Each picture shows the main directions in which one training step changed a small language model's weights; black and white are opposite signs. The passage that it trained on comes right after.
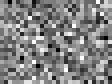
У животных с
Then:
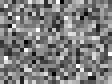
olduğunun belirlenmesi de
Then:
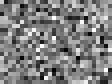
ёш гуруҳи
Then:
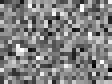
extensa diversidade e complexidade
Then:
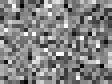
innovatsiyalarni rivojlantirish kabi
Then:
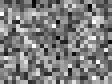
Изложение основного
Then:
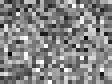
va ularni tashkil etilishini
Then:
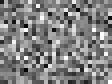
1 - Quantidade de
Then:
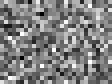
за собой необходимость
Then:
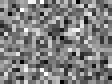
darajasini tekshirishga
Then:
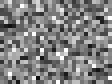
собой концепцию экономической
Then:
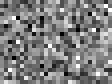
yang baru atau sistem yang
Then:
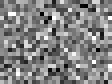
del 2023 e determina n.
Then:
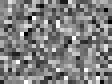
и, соответственно, в
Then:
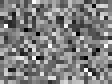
bu marosim shu
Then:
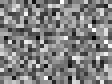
de trabalho diário - e
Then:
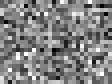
YU. YU.
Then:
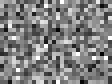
operativ tizimni yaratish va
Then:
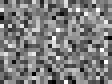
regulares sobre novas
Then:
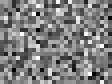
Respublikasi Konstitutsiyaviy
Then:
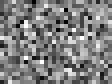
guru, dan semua
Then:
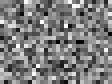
C.; BARROS,
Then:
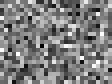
систем.// Ташкент,
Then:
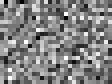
*Metode Penelitian
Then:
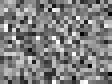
aici obținem
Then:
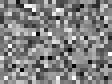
guruhini ajratib
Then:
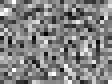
objetivo. Si bien existen diferentes formas
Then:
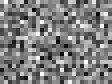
Implementation and Digital
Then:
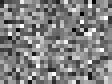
виявлено по всьому
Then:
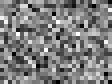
ahamiyat kasb etmoqda.
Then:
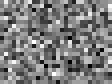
qiladi. Muloqot
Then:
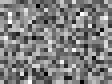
de sistemas fotovoltaicos
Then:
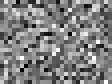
Penelitian ini bertujuan
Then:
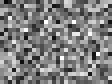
внедрение информационных технологий
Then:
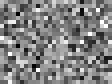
boyligining ajralmas
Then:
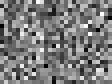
Bu soha nafaqat iqtisodiy
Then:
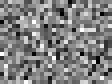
A refinement of the
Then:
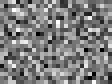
amaliyotning bog'lanish
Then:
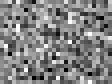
va bolaga jarohat
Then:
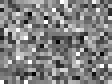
edad de los docentes y
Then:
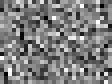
van „den toestand van
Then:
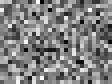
panen akibat
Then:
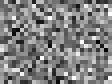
dan siswa kelas
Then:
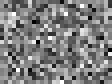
as espécies, assim
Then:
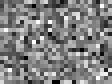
flegmonalarini uchrash
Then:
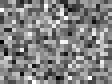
comunitario no tienen lugar
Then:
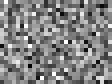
sud organlarining huquqiy
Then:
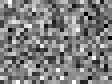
наявні коми вже
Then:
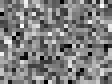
urushlardan himoya
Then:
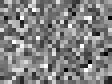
4. Његовог
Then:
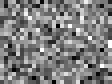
bo'ladi Likvidlik
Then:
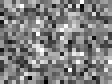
Исследования агрессивного
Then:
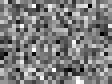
quedado obsoleto.
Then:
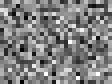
*Quinze ans de
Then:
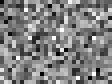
um die Kleider aus der
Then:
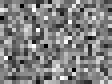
rahbarlar har bir
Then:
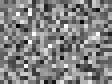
регуляції більшості функцій
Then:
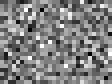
forma delictiva, por
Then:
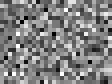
15) How do you
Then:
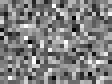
lento, o que os
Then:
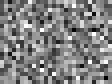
sharoitida jamiyatning
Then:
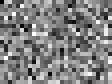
mit Flächennormalen
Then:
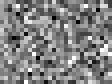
pedagógica del mejoramiento
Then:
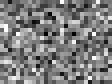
resistant and affects
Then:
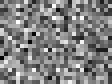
limitada posibilidad de
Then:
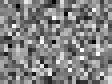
stran [online].
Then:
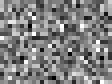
En outre, elles
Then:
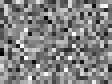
Tadqiqot usullari va
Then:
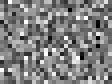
будучи отличным от
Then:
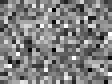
раздельного сбора
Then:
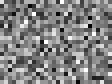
Turizm sohasini davlat tomonidan
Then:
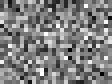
yo'nalishlarini va
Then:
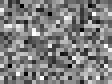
словник подій +
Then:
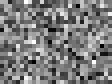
la misma desarrollaron
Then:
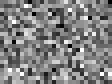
aim of this research is to
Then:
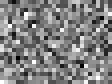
\Delta t =
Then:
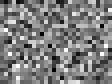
um repasse federal
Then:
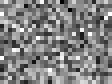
e a dinâmica do uso
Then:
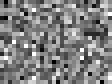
otrok') ter,
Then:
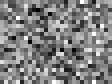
уже не формируются
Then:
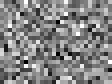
и разнообразие
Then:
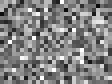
the License:
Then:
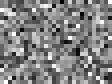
lado, houve uma
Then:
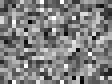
días y la tasa de
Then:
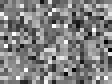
qoshida fizika
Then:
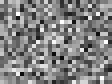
by them. During
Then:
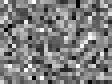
masyarakat, akademisi, dan
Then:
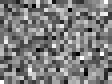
IA ChatGPT
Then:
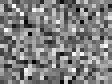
O‘rta va oliy
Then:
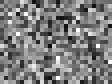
deb xorijiy davlatlarga
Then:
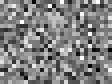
di atas kawasan
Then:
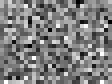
села, в том числе
